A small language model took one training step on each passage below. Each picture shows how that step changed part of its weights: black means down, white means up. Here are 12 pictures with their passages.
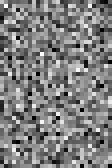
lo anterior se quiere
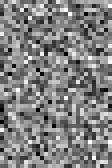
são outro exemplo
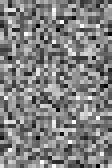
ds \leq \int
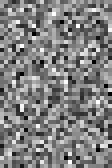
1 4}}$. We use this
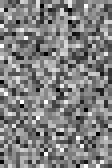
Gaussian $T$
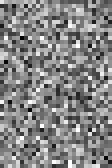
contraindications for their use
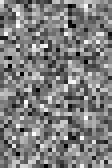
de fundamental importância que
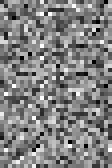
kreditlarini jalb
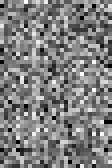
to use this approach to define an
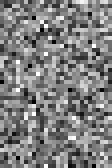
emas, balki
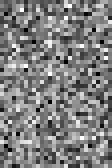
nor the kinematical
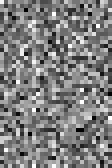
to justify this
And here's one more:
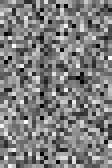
corresponding \((x(X),
